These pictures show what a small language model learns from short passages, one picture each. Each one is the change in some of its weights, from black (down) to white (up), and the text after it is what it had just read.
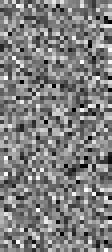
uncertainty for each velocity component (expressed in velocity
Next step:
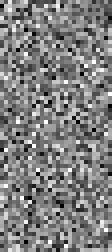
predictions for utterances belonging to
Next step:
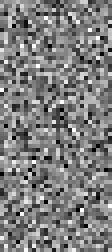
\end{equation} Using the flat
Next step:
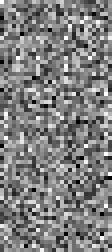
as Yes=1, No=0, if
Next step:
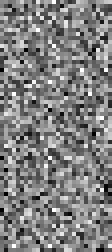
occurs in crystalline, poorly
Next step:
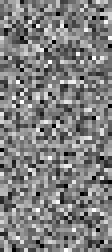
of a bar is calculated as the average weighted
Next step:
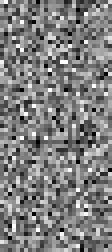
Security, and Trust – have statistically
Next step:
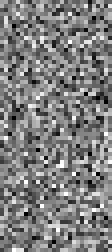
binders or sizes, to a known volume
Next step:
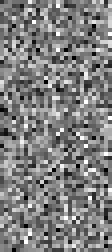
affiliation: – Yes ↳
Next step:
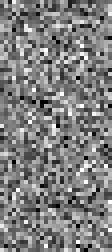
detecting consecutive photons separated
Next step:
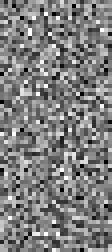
model occupies an important place in computer design
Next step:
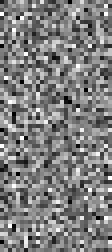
resource-rich context. At point A, the
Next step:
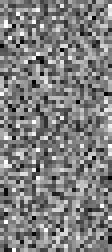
ch2, ch3 (lower panel)
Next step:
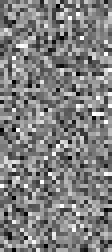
destructor* on adult bees and
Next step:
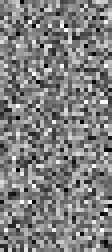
of our nation gave emphasis on
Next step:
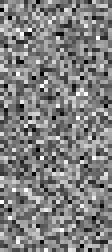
subsequently, has helped reduce particularistic
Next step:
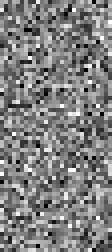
analyses of the rock substrate
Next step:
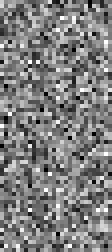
We note that the exponential damping model has
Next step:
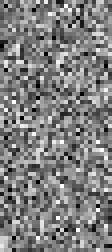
states in their partial waves to couple to
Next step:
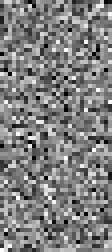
the individual rather than the collective or structural
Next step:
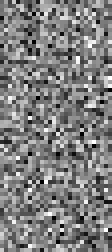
existing cross-section data. The structure of
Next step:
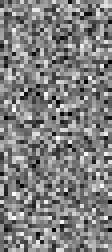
activity in bacterial and mammalian systems
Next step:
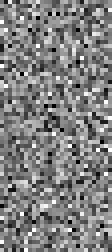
paper we study the Landau gauge ghost
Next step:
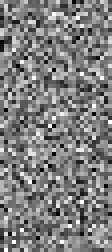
that is required to implement Shor's algorithm to
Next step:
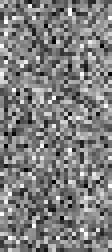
MER^{API2} vs
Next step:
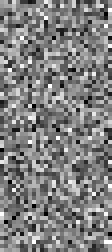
system is proposed using bit plane (BP)
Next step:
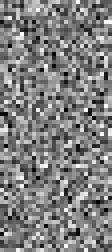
power of the two experiments combined, with some
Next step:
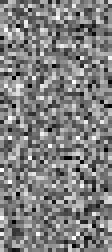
full-term neonates can also have this problem
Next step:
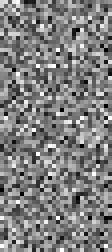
most of the particles. Among all methods,
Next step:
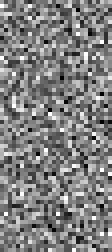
between $0.4$ kpc and
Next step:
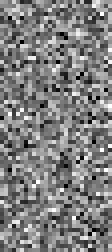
weight more heavily the distribution of particles near the
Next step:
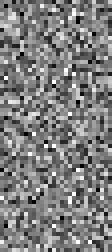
underpredicting $L_X$ from
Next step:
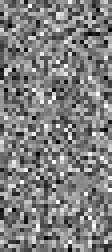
with cells' divisions at initial stages
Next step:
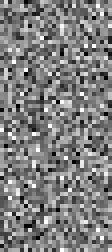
scaling of the electron density in the wind and
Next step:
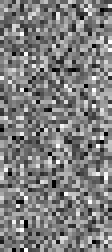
transferring an amount of money between
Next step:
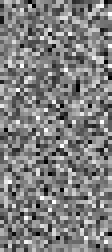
the high-$Z$ region. An important question
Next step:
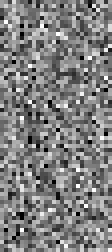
accuracy and consequently yielding higher performance gains
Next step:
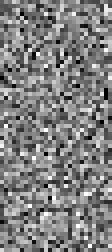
of tested coupons Loading levels
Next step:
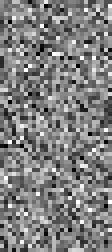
DM represents the column density of free electrons
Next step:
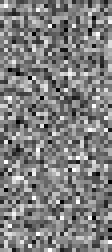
Y. Elsebahy¹
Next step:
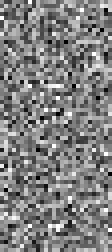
their high quality with affordable prices, also
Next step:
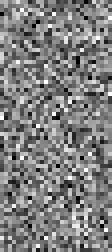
is on writing a good academic essay. It
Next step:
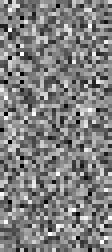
minimum ionizing particle would otherwise have
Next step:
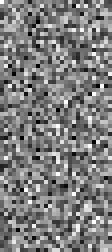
are the generalized coordinates. For the initial analysis
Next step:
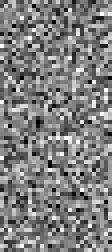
at Pt. B.D. Sharma
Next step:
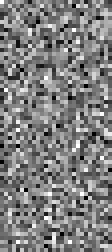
are related with the properties of those orbits. In
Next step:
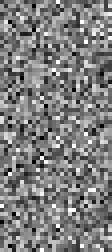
admission and repeated during the following days after
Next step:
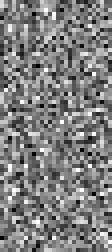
performance stays at chance. This is
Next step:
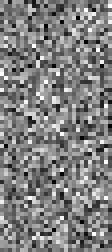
Moore (2005) gave the idea
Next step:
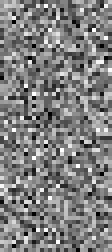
the SSB phase to the SM gauge
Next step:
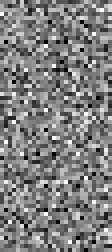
\caption{Correlations between the stellar population
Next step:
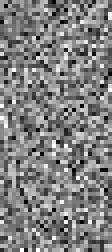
Nucleare, Sezione di
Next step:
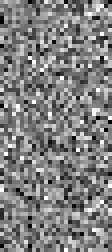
this approach carries the risk of promoting
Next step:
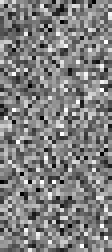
Note that the fact that this is far less than
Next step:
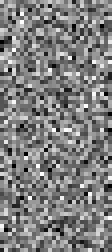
that a microparticulate system can be
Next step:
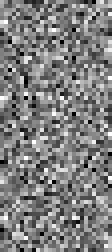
capable of transporting all the energy that is
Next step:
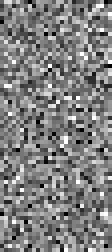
the number of spatial grid points $k$ of
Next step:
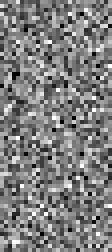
antioxidant during hibernation as well
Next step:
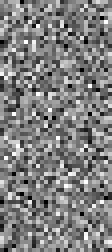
of equations of motion to show that the action
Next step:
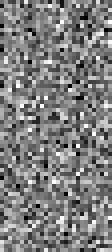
the Personal Data Protection Law.
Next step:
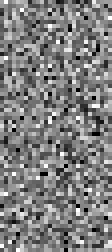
paper is to provide collective information regarding the various
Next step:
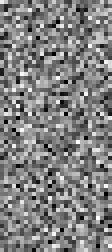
voltage, for different linear and saturation region
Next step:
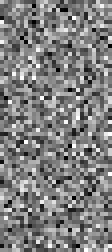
variational quantum circuit. Our method is based
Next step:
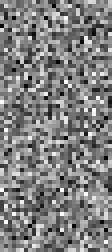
still a lot of opportunity to improve the efficiency
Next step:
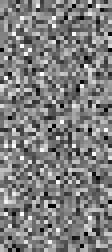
optimal gestational age for delivery. They
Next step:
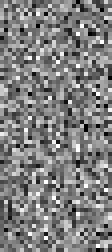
between power delivered and power absorbed.
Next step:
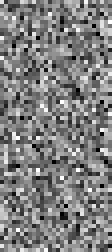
be evaluated at n different epochs.
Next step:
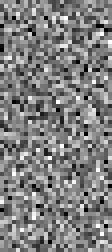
the study shows that mixotrophic culture
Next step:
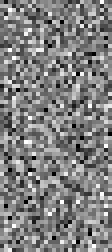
per annum in 2017. Also,
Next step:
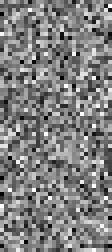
was calculated using WHO calculator keeping
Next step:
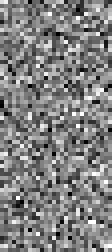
this regard, we repeat our fits with
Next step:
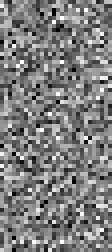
cell fusion UC-MSC EV
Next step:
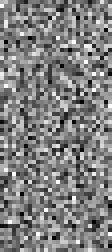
Realism} and noise immunity
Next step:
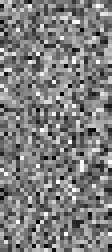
the discrete filter coefficient with time constant
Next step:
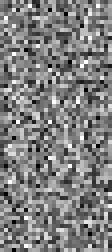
{\bibinfo {author} {\bibfnamefont {T.}~\bibnamefont
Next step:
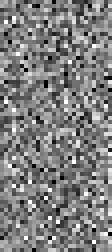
Agriculture (BOA), which is the
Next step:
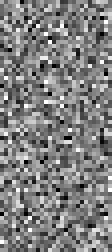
of different visually driven phenomena. The model
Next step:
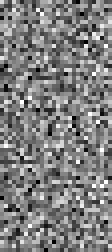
representative segment of the time-stream
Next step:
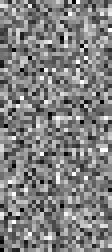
{Filtered simplicial complexes};
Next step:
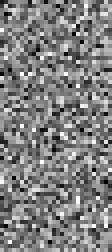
are extremely unlikely. The
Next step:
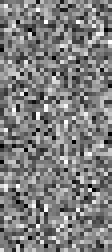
the FQHE and the butterfly
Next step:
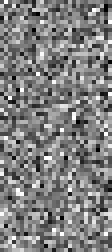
some people, no poo means rejecting the
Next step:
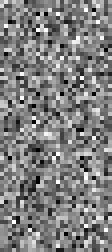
electromagnetism, material science and quantum
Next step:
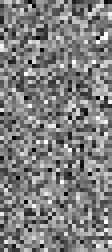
the internet for health information. Google
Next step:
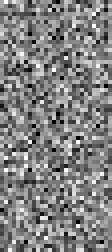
research paper reviews the effect of temperature on the
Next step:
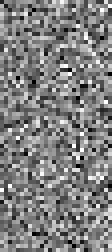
OUTLINE 1 Scope and
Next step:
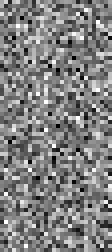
correctly recommended to patient group based on higher
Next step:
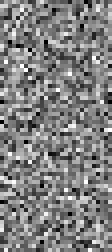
flag is ``false'', a job
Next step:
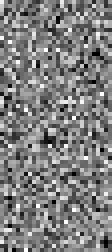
systems are still applicable for dense granular
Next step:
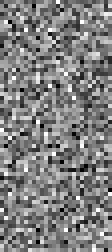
administration of drug. Such
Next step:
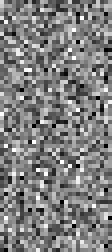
Street, Nanjing,
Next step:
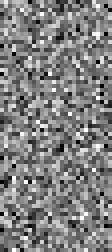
study is that the use of 'similar'
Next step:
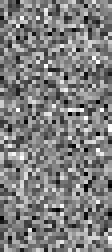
The change of the quasar mass during the
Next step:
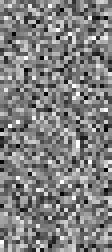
for the original model. However, there exist test cases
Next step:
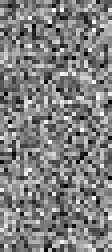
Oily scalp 49% Overall
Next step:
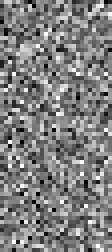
the patient died from a ventilatory
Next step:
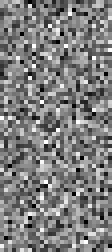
LU (ILU) factorization,
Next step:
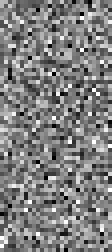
This means that those who implement and participate in
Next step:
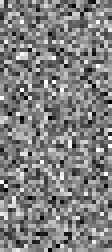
while President Erdoğan is
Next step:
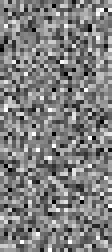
backtests persist in giving positive
